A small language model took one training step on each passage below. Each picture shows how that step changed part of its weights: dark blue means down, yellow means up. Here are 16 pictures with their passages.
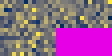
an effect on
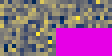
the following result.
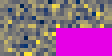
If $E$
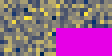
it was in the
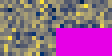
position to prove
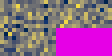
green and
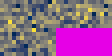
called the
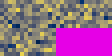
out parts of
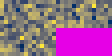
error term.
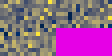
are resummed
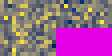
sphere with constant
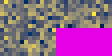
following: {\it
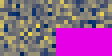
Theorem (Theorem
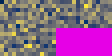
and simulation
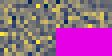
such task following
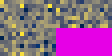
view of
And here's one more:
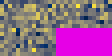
of constructing a
